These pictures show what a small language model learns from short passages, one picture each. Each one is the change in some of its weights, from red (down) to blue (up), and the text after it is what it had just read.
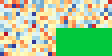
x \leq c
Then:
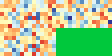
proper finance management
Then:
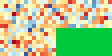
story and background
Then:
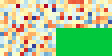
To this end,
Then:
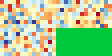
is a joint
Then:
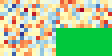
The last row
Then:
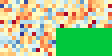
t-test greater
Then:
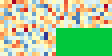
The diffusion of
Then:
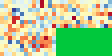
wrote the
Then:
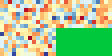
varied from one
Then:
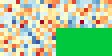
in the digital society
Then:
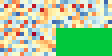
only as a
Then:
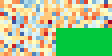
their loved
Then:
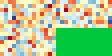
while seated
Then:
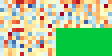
Static DR
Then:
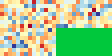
90% women
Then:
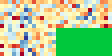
circuitry that
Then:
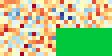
role of coating
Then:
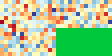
o r H
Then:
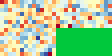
of the electric
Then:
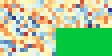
has produced an
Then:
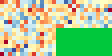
to prepare its
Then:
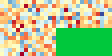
attachment of
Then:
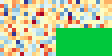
1). Chest
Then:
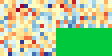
will deal with
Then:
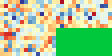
web structures
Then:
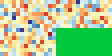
the equations of
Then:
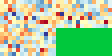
groups based on their
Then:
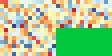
being used, which
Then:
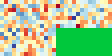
10 Growth
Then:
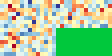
other hand, when
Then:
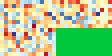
values, teacher's
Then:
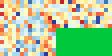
any time, the
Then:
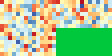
means that if the
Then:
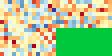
and meet varying
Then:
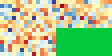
pack, and
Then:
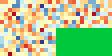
of the Scientific
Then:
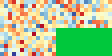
by one compartmental
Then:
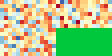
data services.
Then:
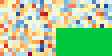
present at any time
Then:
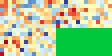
aware of and follow
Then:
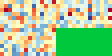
in some individuals than
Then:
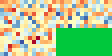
are used to
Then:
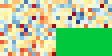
various recognized risk
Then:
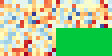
key elements and components
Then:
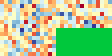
representations in building
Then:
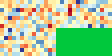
reaction was over the
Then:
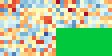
the terminal.
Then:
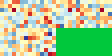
the genus
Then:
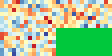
the recognition of
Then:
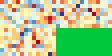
a number of positive
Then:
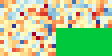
negative correlation from Table
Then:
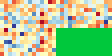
developed by integrating
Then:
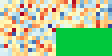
\cdots &
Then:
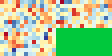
to offer a version
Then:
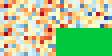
aimed at
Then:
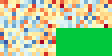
important to investigate
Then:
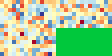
as a novel
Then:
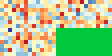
Management and Internal
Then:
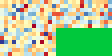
This paper investigates
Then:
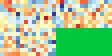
one of the 17
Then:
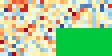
There is a small
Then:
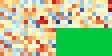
courses in which
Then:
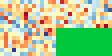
and analyzing requirements
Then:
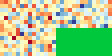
time – the
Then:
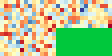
network, meaning that
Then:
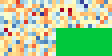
there are other,
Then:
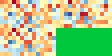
behaviour, levels of
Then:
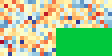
been calculated with
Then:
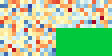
the estimated CCS
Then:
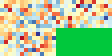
IMN showed
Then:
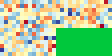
as a function of
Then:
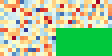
the reference criteria for
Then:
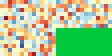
These results provide evidence
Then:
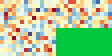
the Milky
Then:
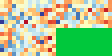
diseases, including
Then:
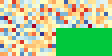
(CS) and
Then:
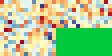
that is much higher
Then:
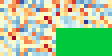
the behavior of
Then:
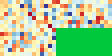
linear operators,
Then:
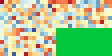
necessary. The
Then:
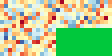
mentioned distance of
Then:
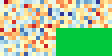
observed values in the
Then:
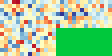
the potential*.
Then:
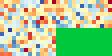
covered in
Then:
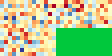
Digital Object
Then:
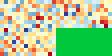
v \text{
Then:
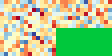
previous history of
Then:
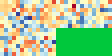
present just the
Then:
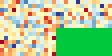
the preconception
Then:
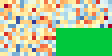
exhibiting large
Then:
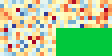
feel having to
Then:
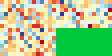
level. For
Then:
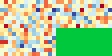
1 illustrates
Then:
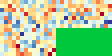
are incubated
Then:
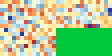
was living an
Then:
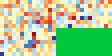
trade markets,
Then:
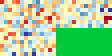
of taking a
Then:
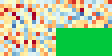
If they are
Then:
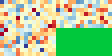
the highest presence of
